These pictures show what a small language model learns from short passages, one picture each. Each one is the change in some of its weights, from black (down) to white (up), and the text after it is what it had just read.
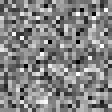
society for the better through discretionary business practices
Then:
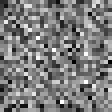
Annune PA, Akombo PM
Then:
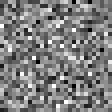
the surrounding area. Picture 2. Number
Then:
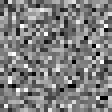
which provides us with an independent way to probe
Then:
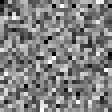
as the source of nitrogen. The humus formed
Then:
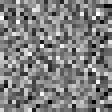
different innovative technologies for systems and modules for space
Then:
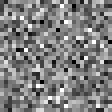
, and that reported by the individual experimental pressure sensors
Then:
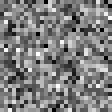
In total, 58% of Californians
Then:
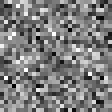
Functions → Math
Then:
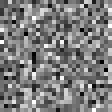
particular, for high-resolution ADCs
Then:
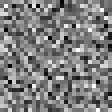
peduncle (fig. 26) are
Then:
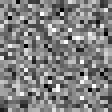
664 account the opinions of marine users.
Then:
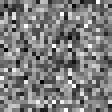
First, an online workshop with a core group of
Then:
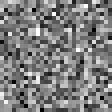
RP)(samples below): 1.
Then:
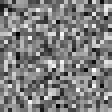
tertiary education in Taiwan and
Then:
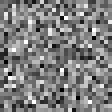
samples taken. Al, Fe, B,
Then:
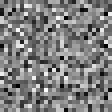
recording either a video or an audio script
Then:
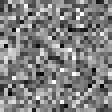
and under the influence of environmental triggers,
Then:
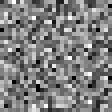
as we did above for B . Note in this
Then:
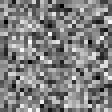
"Judicial Remedies in International
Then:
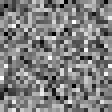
particularly village leaders, to work twice as
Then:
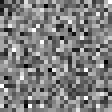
metadata provided by the platforms. Consequently, our
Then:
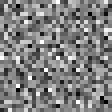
change the fundamental units of education. The concept of
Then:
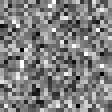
A. G. Santos,
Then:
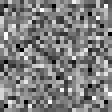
reading. Teachers and parents should be
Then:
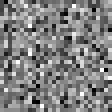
for the conception and design, data acquisition,
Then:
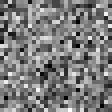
such as policy, job creation, relevant experience,
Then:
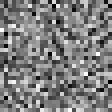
metabolism transforms coumarin into
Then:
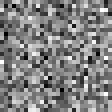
Australia: HALLIDAY,
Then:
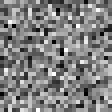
employed at the Department of Condensed
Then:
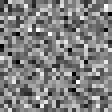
and Reshef (2007) investigated the effect
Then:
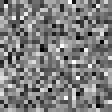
is simple: if euro area membership brings
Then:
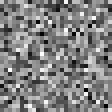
high-cost distribution model pushing the
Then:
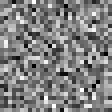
to adequately harvest biofilm from
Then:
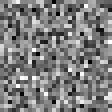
minimum effective temperature is 23.2°C while
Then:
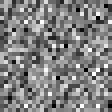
different galvanic potential, such as
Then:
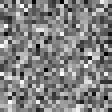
can share information between an iPhone,
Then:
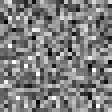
if the iliotibial tract is
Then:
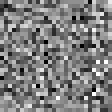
violence often mirroring the psychological and
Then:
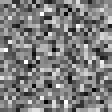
sampling (Clark and Westerberg,
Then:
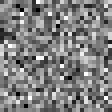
impression of it being. Anyway,
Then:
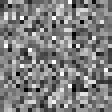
at the time of first visit, were
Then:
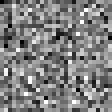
trans-local, sub-regional,
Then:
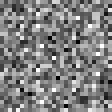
turnover, can also be explored through qualitative
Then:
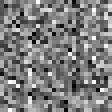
Z., & Rózsa,
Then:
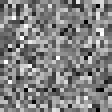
of flood regulation is calculated as a ratio between
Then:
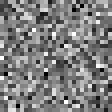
fathers' involvement in child development had changed
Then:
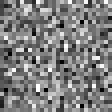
CQA systems. Keywords:
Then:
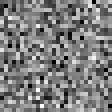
principal to clarify how the concept has
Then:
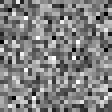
infested *Petunia* sp.
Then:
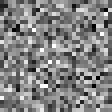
dusk) and switched off in the
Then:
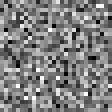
was to evaluate the heat-induced changes of
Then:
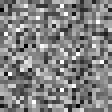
method provides estimates of the uncertainty on each of the
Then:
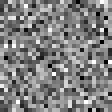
and 376 bp, are relatively well
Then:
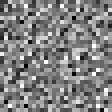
and electrical power measurement has been developed in the
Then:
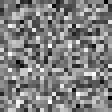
product (service) or its core production process,
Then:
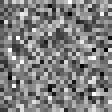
cerevisiae* MTCC 170
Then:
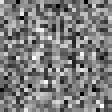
borrowers' wellbeing. In this
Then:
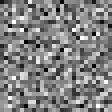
has been applied while the elastic-damping
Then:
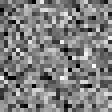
Applied Sciences, Graz, Austria,
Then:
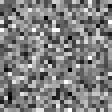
involvement. They need to establish clear visible initiatives that
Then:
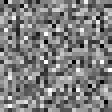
may not be possible in the absence of political
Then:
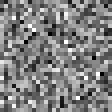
is sought by the community standing together to
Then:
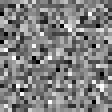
question was: Are there significant associations between
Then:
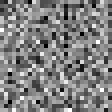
need to take the action immediately to
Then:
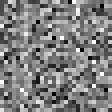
the purpose of AED chemistry profile analysis and
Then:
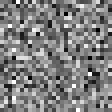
unit, Bluetooth module to receive
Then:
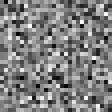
when the manipulations are taking place more than
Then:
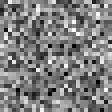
than 0.50 and these statistics are shown in
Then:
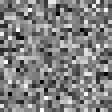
challenges. Take, for instance, some security
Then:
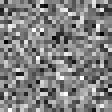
mission performance can adequately model sensor precision by
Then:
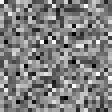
harmful substances has an extremely negative effect on the
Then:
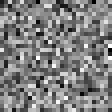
due to ACF in both strains.
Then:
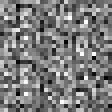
or groups of developers to keep track of
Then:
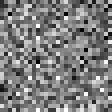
<ul style="list-style-type:
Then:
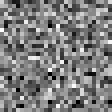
the elasticity of the beam elements, while
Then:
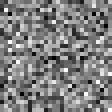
analysis considered the footbridge deformed under
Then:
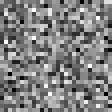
currency markets, which are generally accepted for the
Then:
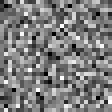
Crospovidone and Sodium
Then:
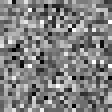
corneal staining ($r =
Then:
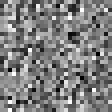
value). Table 13: Table of variables Type of
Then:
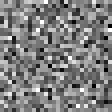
obtained are generalizations of traditional calculus results.
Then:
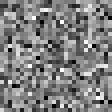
2018). A series of research on mountain
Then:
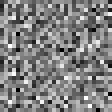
of the place and size of a particular area of
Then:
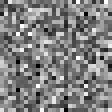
which are not velocity-based disappear.
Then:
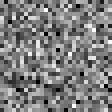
were sourced from an Auckland,
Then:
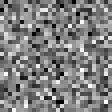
has pharmaceutical potential as an
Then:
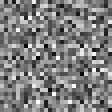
Case Study on The Ayurvedic Management of
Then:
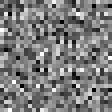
to record. The “SubstrateType”
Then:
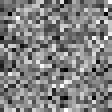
informational approach, systematic approach, integrative approach
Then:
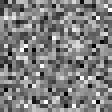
if scientific excellence is still based on scientific
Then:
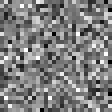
cartoon animation method Groups N
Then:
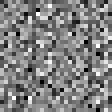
(Bowman and Hurry,
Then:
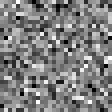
reactive clients. Objective - To
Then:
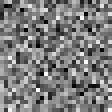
Sequential R2R machine modules for
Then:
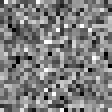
prognosis infertility and medical management
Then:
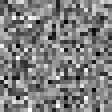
in this study are as follows: ➤
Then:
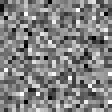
shale swelling and dispersion, but
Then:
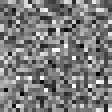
Parents' gender role attitudes and child
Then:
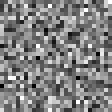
and P uptake in plants. Table 1 shows
